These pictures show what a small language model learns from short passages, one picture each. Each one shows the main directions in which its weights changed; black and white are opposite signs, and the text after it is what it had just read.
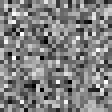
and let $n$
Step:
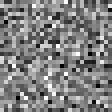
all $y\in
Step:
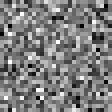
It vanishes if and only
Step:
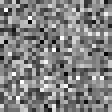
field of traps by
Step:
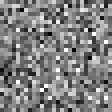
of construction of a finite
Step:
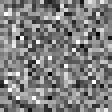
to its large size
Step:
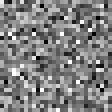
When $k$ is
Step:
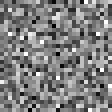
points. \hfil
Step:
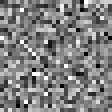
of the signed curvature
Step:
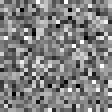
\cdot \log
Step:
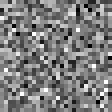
use the indexation of
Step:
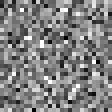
decay rate of the
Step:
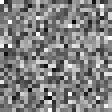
Potential-based methods
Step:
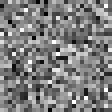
\qquad \qquad
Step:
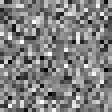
a full triangulated
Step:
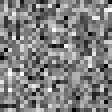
isomorphic, and by taking
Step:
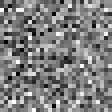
places of $\Q$
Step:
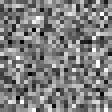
a character of degree 1
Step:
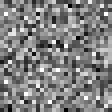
needed: they are proved
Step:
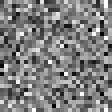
As a formula of
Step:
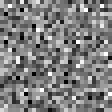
this section, we
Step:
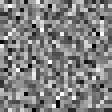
the proof of lemma
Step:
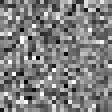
the quantity they used is
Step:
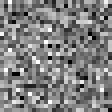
and $A\odot
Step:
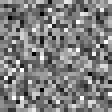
as in part 2).
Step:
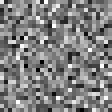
Z}$ each span the
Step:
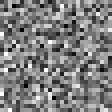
is the formula $\exists
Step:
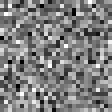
column is contracted,
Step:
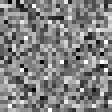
equivalently $G(\alpha
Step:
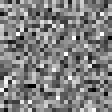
that $U$ and
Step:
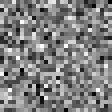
products and, consequently,
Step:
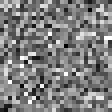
reason, we take
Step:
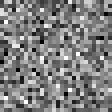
finite extension $k$.
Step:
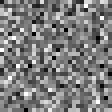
the number of midpoints
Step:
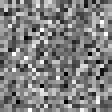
with the reminder
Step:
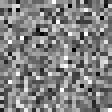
of universal binary Hermitian
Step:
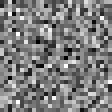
notwithstanding the
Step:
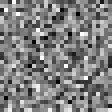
leads to the necessary control
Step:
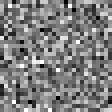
semicolon --
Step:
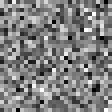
which relies on a
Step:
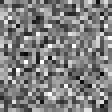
a finite-dimensional normal
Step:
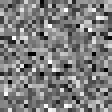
special case satisfies the assumption
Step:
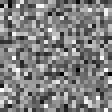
is a P-polynomial
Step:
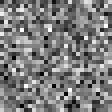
classical finite element system
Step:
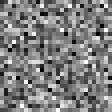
\noindent Each addend
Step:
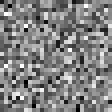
the Nevanlinna
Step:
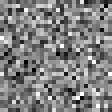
of bi-harmonic
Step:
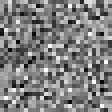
de cohomologie,
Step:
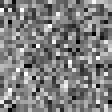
single SDC iteration
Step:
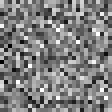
that a finite cover
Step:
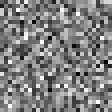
parametrized may simply
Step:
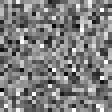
be conjugated to a
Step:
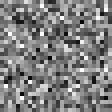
There exist constants $\rho
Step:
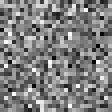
the following solutions:
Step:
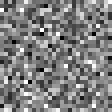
approximation in the uniform
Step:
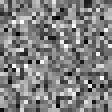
has three distinct roots.
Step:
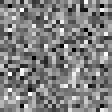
this kind of potentials
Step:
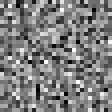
converges Lebesgue almost everywhere on
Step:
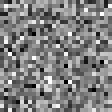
$\Omega$ with
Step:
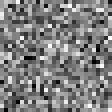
}X$ and let
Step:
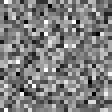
k < n$, then
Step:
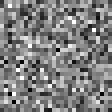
\dots \ot
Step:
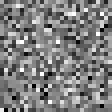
a one-sided
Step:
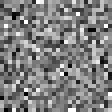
to seek a function
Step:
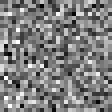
is considered and bounded,
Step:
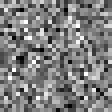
Laurent series rings
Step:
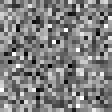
a regularization term that
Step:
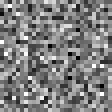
define the extended function
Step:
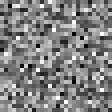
is $P\M
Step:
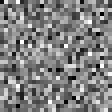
2}$ such that,
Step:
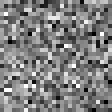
to $F$ as
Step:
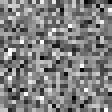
set of coefficients in terms
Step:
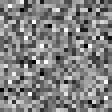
it depends on the decay
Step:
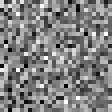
two independently evolving Markov
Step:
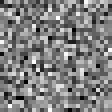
the left hand sides are
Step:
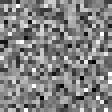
by using a homogeneous basis
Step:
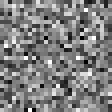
for the pairs of growth
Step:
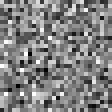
the Poincar\'e
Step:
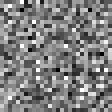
it suffices to prove the
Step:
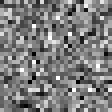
the mirrors from the
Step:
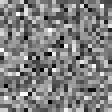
will also need the
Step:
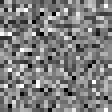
regular polygon is
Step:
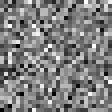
eigenvalue and all the
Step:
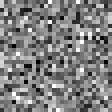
been known that the convergence
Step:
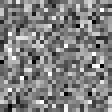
be well-defined,
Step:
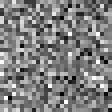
tends to $0$
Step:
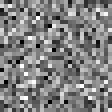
each node $v$,
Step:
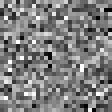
large, it follows from
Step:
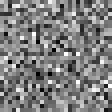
is a linear transformation,
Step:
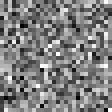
equation and has a unique
